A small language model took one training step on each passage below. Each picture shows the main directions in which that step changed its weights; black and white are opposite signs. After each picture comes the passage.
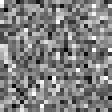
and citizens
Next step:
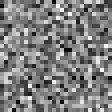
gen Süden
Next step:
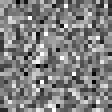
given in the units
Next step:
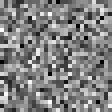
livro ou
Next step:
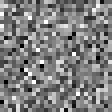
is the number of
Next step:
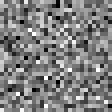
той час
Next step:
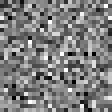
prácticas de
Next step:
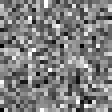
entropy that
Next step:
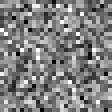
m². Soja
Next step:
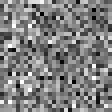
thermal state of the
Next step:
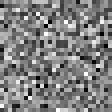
Когда одного
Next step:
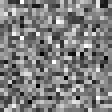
best OCR
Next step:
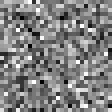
правила та
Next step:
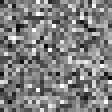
владеют в
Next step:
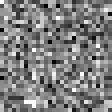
growth} &
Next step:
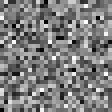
entire sample of
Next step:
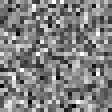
the same time measurement
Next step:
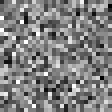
3 explaining
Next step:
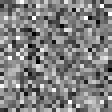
с поверена
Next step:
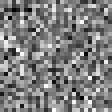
string if it could
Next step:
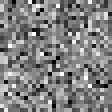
same two possibilities
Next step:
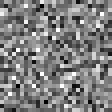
makonda inson
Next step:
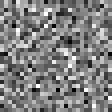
que realmente es
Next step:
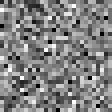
priorizando su
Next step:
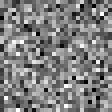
Дослідження та
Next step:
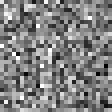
disclose a
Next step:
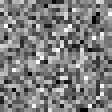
formula for the distribution
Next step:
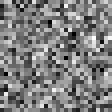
understand and generate
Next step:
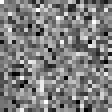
in principle
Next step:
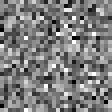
arc optics
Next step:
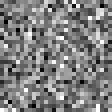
the intermediate
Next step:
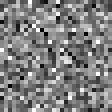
von Alexandra
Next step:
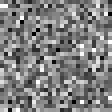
the reduced initial energy
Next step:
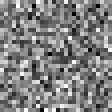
To characterize the
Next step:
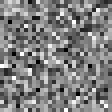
screening of the
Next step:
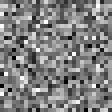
is the distance to the
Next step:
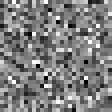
Acesso em:
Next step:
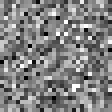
find a time lag
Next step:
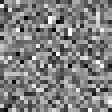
\nodata &
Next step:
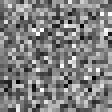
in ima tako
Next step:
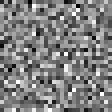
topics has significant potential
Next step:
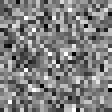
also help to
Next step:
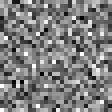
retrievers may
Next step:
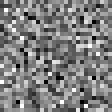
is required for
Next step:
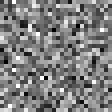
from collapsing to
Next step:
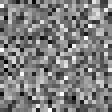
elongation. The
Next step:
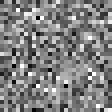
da canção).
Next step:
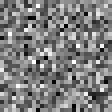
of the origin of
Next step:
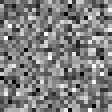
path ('time
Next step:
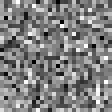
selects the token
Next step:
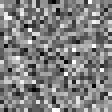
need to keep
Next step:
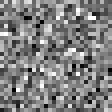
$t$, the spatial
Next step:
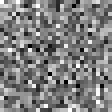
asymmetry of the
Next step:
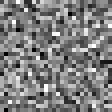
al usuario
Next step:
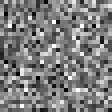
solar abundance
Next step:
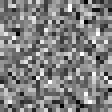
the Weyl
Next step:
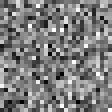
of the measurement
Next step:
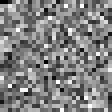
для молодого
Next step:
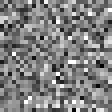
\quad \sigma =
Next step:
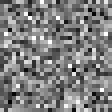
LLSs are
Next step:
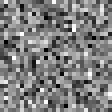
by letting $
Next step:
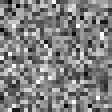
a large blue
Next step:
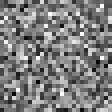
the liquid
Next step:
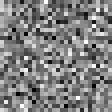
are added to the
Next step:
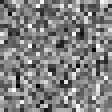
in the region of
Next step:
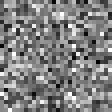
envases que son
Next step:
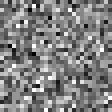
again can be
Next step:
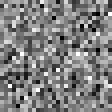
that the imbalance
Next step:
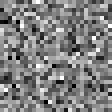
va maftunlik
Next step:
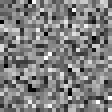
scattering centers. The
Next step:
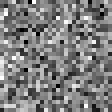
possibly associated with
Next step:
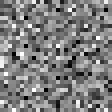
va tananing
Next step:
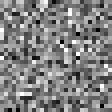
be captured
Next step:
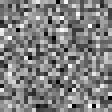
no surface mode exists
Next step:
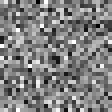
empresa y en
